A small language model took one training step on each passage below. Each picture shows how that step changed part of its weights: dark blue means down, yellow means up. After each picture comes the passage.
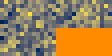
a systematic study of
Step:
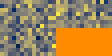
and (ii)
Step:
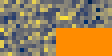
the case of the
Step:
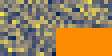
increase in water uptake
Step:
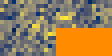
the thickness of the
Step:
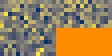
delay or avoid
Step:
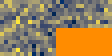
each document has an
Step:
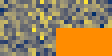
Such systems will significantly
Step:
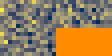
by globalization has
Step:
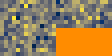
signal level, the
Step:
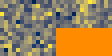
the AC field
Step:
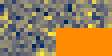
K, Ca,
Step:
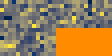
the determinant projection
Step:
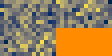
if the nodes in
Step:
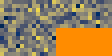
flaw of a
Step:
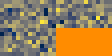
in-between the
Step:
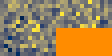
address another consequence of
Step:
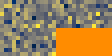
downlink received signal
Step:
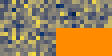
on titles
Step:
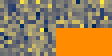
20. Valle
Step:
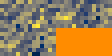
the impact of
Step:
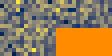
agent contribution to
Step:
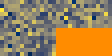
plus a rigid
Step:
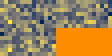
of this phenomenon is
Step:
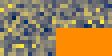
may be different,
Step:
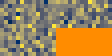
be found in
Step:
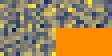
serving as
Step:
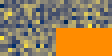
in exhaled
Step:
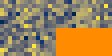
a new concept.
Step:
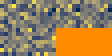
equation with a general
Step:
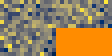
water by mass
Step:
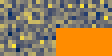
to scientific research aimed
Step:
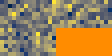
only when the
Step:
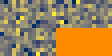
found in contrast to
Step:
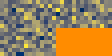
and climate change.
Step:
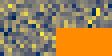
can learn different aspects
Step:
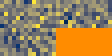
vary from one another
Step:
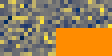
accurate wide-field
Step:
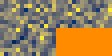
relies again on
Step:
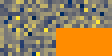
stakeholders for Validation
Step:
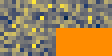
be aligned. The
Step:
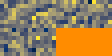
few studies available in
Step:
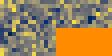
execution requires transmitting
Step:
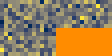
content, and we
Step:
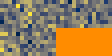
, the points separated
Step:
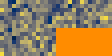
from the points
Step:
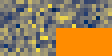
the numerical optimization.
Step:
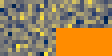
businesses would need
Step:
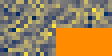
variables in a dataset
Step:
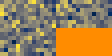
line already allows us
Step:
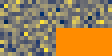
effective refractive
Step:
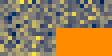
rapid evolution and growing
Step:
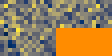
example, the
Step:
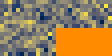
and maximally
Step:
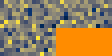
the quasiperiodic
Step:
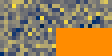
trento average initial
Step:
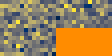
cluster is likely to
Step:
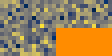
circles are
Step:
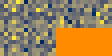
prevalent throughout
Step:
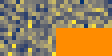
depicted in the
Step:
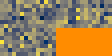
of this study,
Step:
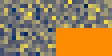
and sine components
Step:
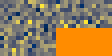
time scales for
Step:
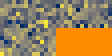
contributor based
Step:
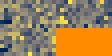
tracks actual CPU
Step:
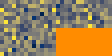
Phys. {\bf
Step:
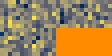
dark matter stars}},\
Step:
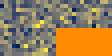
m above mean sea
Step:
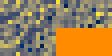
the well known
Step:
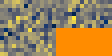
higher education has
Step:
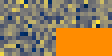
patients signed a
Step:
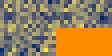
summary of the
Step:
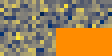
were computed.
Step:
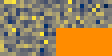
t_0 be
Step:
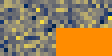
of two-dimensional
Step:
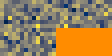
pipette method
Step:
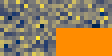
mass / host
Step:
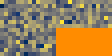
on movement within
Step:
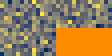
readable visualization
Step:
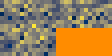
our wavelet
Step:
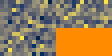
geographic conditions were
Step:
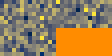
filaments whose
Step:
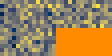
that I learned
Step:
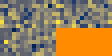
is a substantial input
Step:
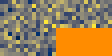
example - over half
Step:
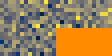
keeping $b
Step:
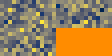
during surgery
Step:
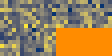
of the number of
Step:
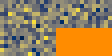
exist, but they
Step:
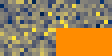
identical luminosities
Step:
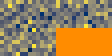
experimental measurements can therefore
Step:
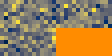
exponentially to
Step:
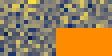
network, the
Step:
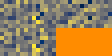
results. Although some
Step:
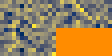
text summarization using
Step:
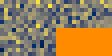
4, we report
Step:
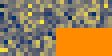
that the company
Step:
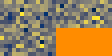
this researcher,
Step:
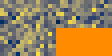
a much slower
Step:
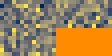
do not try
